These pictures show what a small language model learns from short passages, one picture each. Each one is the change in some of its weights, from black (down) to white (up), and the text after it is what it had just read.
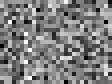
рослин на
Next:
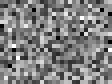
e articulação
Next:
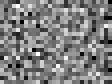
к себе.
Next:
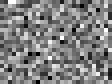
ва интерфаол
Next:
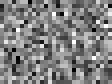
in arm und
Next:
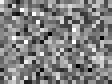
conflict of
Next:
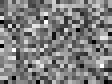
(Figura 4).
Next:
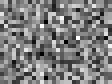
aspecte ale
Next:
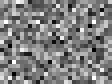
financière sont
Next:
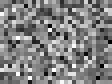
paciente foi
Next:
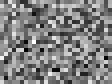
productions. The
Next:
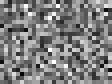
a necessidade do
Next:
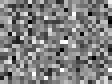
Museum of
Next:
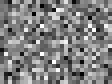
rapora göre
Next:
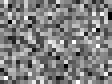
и формирует
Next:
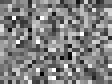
de dados, entre
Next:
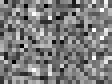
за рамки
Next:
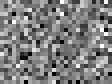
sociaux au
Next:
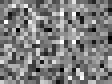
yang sangat
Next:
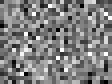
образом концепт
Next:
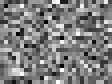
os equipamentos
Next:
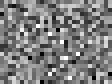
tahlil qilinadi.
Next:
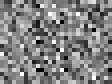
qum avval
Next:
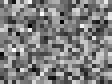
de septiembre
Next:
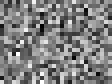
la noción de
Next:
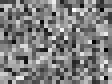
aprendizaje para una
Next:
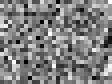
во втором
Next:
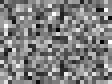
и определения
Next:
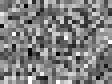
33 pacientes
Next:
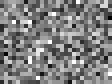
entonces, de las
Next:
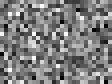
im Web
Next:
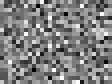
in a Global
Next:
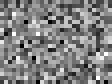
die Struktur
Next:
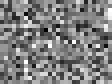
сол ба
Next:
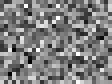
Togo :
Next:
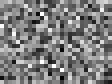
en gran medida de
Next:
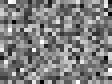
De acordo com a
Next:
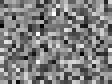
el mes de
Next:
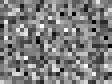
• Estudio
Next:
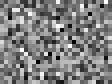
dos estudantes,
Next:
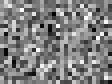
tensões nas
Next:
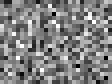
è determinato
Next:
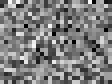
conhecimento científico,
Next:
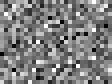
du pays.
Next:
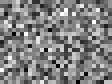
наблюдалось при
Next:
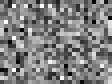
um país altamente
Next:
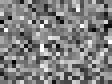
penuh dalam
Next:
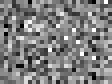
questo campo
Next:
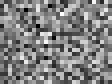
uchun kunlik
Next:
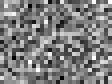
é um número
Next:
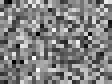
whether the
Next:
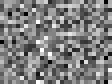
va tahlil qilish.
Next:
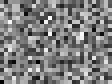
не выходит
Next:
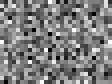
различия и
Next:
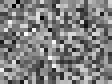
что БАД
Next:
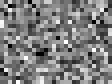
los franceses
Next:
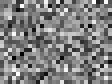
являє собою
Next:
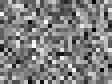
estudos baseados em
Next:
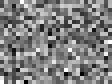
bir kasbiy faoliyat va
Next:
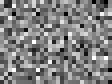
in the Context
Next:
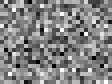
apenas reduz a
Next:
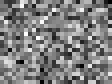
при помощи
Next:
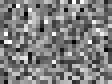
uso de esas
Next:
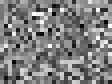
women in
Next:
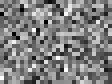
высоких показателей
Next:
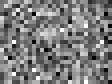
we know the
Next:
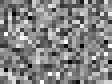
kunda yoshlar
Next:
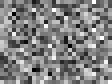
técnicas de
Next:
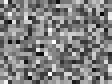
и лечения.
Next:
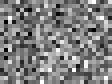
ingliz tili
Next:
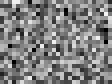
histological techniques
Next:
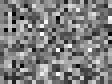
bunda muhim
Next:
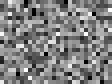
- igen
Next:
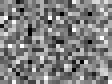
gem RL
